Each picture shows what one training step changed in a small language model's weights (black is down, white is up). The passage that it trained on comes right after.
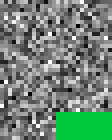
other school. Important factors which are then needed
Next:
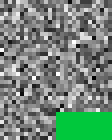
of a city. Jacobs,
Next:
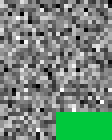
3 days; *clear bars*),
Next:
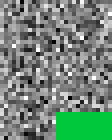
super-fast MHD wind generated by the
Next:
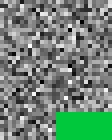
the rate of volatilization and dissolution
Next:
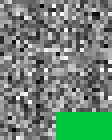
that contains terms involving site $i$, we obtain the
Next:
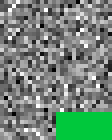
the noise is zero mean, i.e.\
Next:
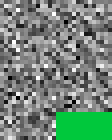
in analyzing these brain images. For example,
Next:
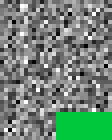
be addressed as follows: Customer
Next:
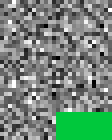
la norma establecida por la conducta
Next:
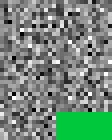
RNA synthesis, reproduction and protein
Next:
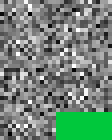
analyzed separately, results were consistent with the results for
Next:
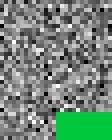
dynamics and minimize the risk of a negative impact on
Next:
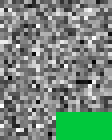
it is characterized by value-driven action and
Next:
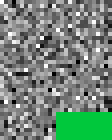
256 p. Mata M, Halling
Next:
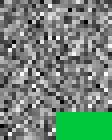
деятельности врача любой
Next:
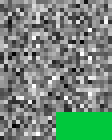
problem of this research was solved, research objectives were
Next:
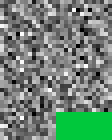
berilishi bunga misol bo'la
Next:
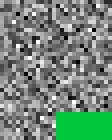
in a farm can also be contaminated by
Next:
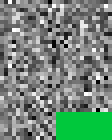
infinity as shown on the top. The gray
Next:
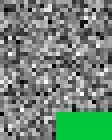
mono derivative. Deterministic
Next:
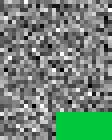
follows we briefly summarize some of the main
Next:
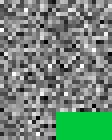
a trailer. To the best of our knowledge,
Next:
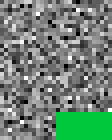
Glasgow 4, Craig M
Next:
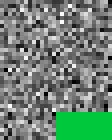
of the corresponding excitation (hole or particle
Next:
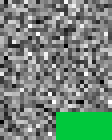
field modifies the potentials between the dots
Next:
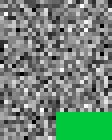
lentes biconvexas com uma
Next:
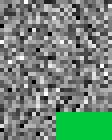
of $\tau$. Using the above method, we can
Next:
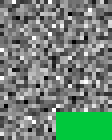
presence of elevated yellow or
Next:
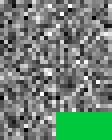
boy bo'lgan butun tarixi
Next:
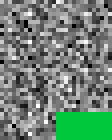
new ingredient in spinor gravity involves
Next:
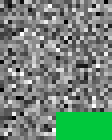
A weight parameter $w$ is used to
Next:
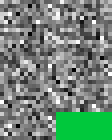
modeling of wave transmission of reef balls.
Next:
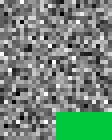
had little knowledge of the disease's
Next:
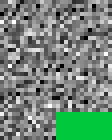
the other moduli looks exactly like
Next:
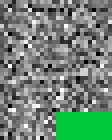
the perfect ellipse shape are on the
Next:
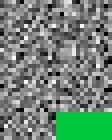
a vezetőknek a
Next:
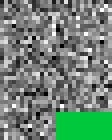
water overflowed or when dirty water needed
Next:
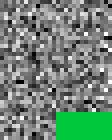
time. Here is another example. About
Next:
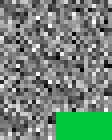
of Tārā without the
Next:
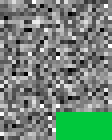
comprehensive evaluation of the social acceptability of
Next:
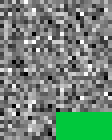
tizimini takomillashtirish davlat
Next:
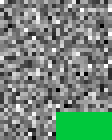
draft, and finalized the article. All authors
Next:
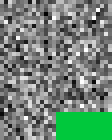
Safety and health procedures are preparing
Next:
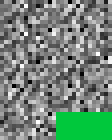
у розвитку закладів
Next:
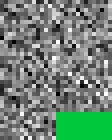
of UK medical students towards artificial intelligence
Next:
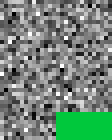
this way, this paper expresses the data obtained
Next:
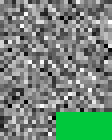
5**. During training, we generated a random image
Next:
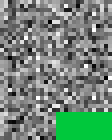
AXBOROT MUHITIDA
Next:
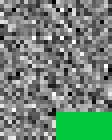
in compliance with social conventions. However,
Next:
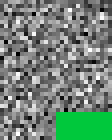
code to obtain the Berry curvature and anomalous
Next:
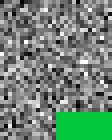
\cdots j_m}(t)$ are symmetric
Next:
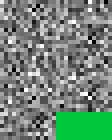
explored full, partial and nonsensical
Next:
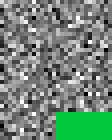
Программой конференции
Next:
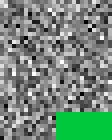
\infty }{\rightarrow}0$$\\
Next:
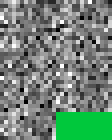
zijn bevoegdheid. De
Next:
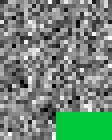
muerto” (Cortázar,
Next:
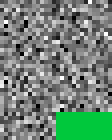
indicators on biodiversity intactness
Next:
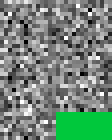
this paper we have studied the spherical
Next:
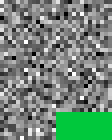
and Fig.~\ref{fig:spectra},
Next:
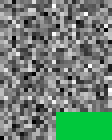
by the Supreme Court. There
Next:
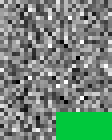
Ю.А. Бюджетное
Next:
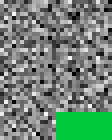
R, Hatta, M, Abdoel
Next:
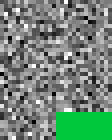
superiores às tratadas. Tal
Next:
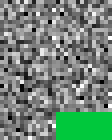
= \pm V_\pi \left|
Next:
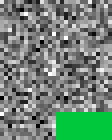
several fields such as bio-imaging, drug
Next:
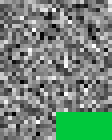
knowledge, right? And then we can decide
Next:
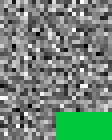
beta-functions of the couplings $B$
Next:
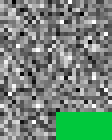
there. Now, for a single nail,
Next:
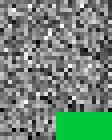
results, with DenseNet 121 being the base
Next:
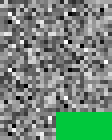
boshqarish hamda ularni zaruriy
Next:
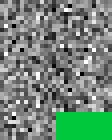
discarded from further analysis if both vertices have
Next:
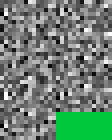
هذا النوع من
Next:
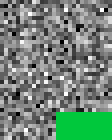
these branches are excited in the entire unit
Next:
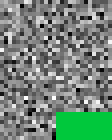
VN Table entry in the corresponding core. This
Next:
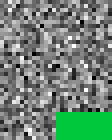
the scale factor. In the case of homogeneous cosmological
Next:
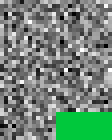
здійснюється основна
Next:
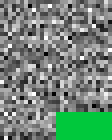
and for very small precipitation amounts.
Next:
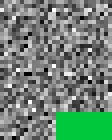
field of a given wavevector resonant with the
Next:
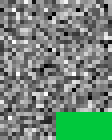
galaxy with a redshift $z=2$, we are
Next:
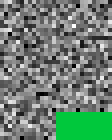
entmündigt und ausgenommen
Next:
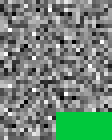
next turn attention to theories without this property. This will
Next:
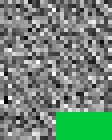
as well as the potential for good application in plant
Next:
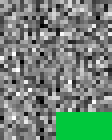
to non-privileged instructions to
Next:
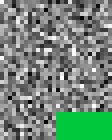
were compared in S–V, S–O and
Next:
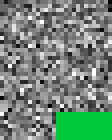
the month which is also the scheduled regular
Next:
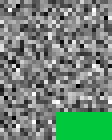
the historical path dependencies on either side. By
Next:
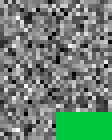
zarur. Chunki bugungi
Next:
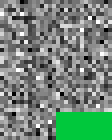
- MD; 49 paratypes;
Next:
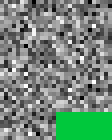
are dioecious perennials
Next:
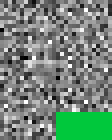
are inserted into the tubes and the
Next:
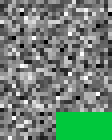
drying Prepared refractory
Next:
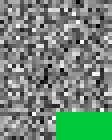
Dcx-KD rats ability to learn
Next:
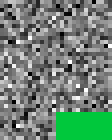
position without providing a chance for others to challenge his
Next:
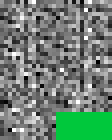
Республики Узбекистан «О
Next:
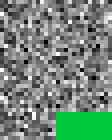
& expert & industry & system engineer
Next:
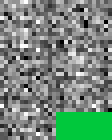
o‘rganish uchun pH=5,0
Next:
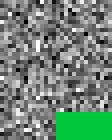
and pedigree data originated from the
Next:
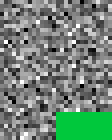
última passiva no processo,
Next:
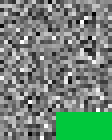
e sem matéria orgânica, na
